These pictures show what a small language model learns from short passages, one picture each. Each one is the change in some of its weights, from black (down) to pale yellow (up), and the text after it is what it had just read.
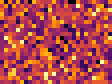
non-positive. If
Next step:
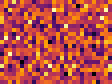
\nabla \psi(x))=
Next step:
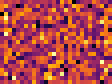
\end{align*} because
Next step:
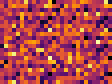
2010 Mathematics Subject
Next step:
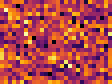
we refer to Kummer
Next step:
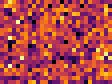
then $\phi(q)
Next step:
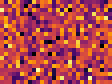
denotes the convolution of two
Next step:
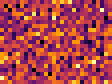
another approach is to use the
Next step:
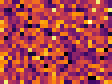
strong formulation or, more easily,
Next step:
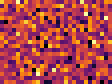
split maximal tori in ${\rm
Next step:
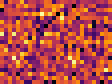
\end{abstract} {\bf
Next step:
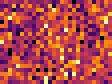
pebbles on
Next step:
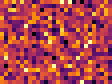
& \left[\left |\nabla
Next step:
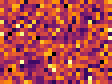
of uncountability of
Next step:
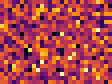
For simplicity, we write for
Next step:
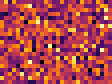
confidence sets in Section
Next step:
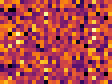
on the space dimension through the expression
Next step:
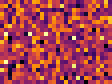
the sum of all these terms is
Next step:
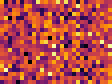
manifold) rather than to a
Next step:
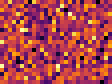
with the condition $A<
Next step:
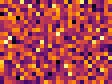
$E$ is associated a
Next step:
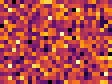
which $$ a(r)
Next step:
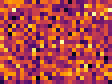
of convergents is uniquely
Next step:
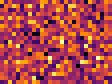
in be the ring of formal power
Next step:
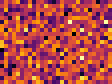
coordinate graph to find the desired
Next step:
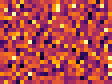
estimates in nonlinear Fourier analysis}, in
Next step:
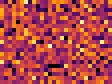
$A_2$ matrix
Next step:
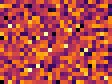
we calculate the fan
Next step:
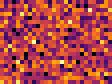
ever appeared.
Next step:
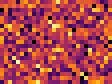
set, we consider the grid of
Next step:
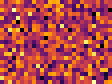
role in the random matrix
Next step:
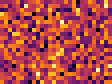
in a sense it shows how much
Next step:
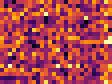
as $\varepsilon \rightarrow 0$,
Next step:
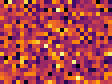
surface and $p=1$.
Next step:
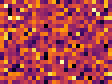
product of a symmetric sequence with the
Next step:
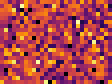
The third author was supported by
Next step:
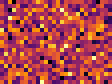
simple branch-and-bound
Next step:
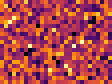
\hline $\varepsilon$ &
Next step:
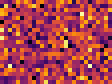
will write $\nabla_A$
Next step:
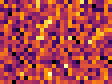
$t$ large enough, where
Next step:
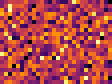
n$, denotes the transposition that
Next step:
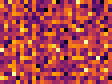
number of $C$ at
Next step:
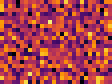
wandering, then we
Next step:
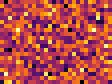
the following {\it independence
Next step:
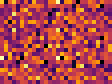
shorter subwords
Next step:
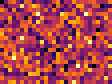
According to Coquand
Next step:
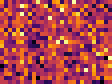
end-points. The
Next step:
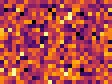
summand of additive terms
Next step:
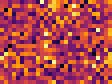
on theoretical considerations
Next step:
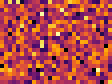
the method by Zhou
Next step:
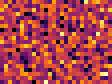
that for any $g\in
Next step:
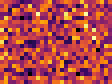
note that if we group the
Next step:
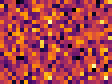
the position of the sites
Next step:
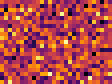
degrees of a finite group
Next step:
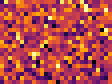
is a lax normal functor for
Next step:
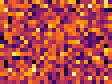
variable. Thus our procedure applies
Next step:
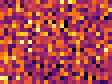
well locations. The
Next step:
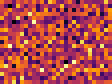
Dirac delta on
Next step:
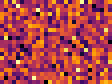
$T_i$, we consider
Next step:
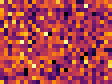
tensor products. These are
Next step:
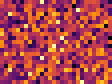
classical measure-theoretic
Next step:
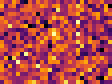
Let us consider the operation
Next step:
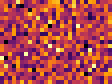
second advantage of the
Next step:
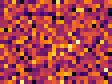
background material and
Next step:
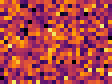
Equations It is important to note
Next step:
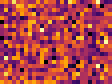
& x\in\Bbb
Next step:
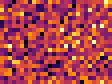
$\sigma_t$ on
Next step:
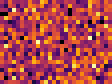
isomorphisms arose in the
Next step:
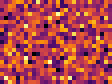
L'objectif de
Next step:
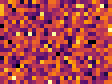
is a lattice. This being
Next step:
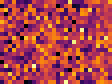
(inversion) so
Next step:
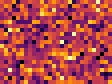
or pulled against the
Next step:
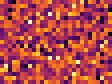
Theorem \ref{maintheorem}.
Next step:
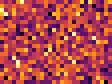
$A$. We consider two polynomials
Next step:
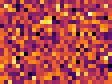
we multiply both sides of
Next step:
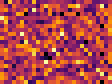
and guarantees that
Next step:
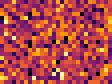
degree of roots which we can take
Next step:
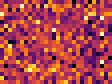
+ \int_{\lfloor s
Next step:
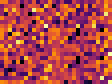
on a wide scale,
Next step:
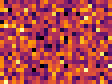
footpath $d$
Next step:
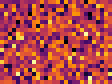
under the weaker assumptions of
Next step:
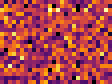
then $\psi$ is an
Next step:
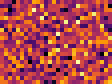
call the {\bf root}. Let
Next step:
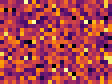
Conley's theory we have that
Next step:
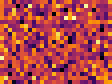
of graphs, or a sequence of
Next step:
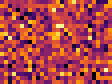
is claimed that no total
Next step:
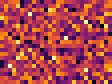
that $\hat j$ is
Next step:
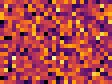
(-6,0) coordinate
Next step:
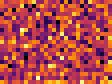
so that $B'\subset
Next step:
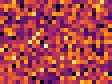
\neq 1$. Again by
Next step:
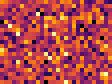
r^2)$. To study the
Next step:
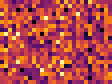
closed oriented $n$-manifold
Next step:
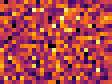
is a frontal and
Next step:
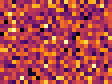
form of the pulse does
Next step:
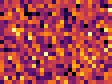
is, the augmentation
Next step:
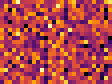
perform a fundamental analysis of the
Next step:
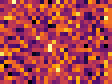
obvious projections, there is a
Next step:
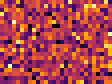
is at most $\lceil
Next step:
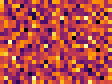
expansions of rational functions was considered
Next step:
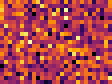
equations. The exceptional set
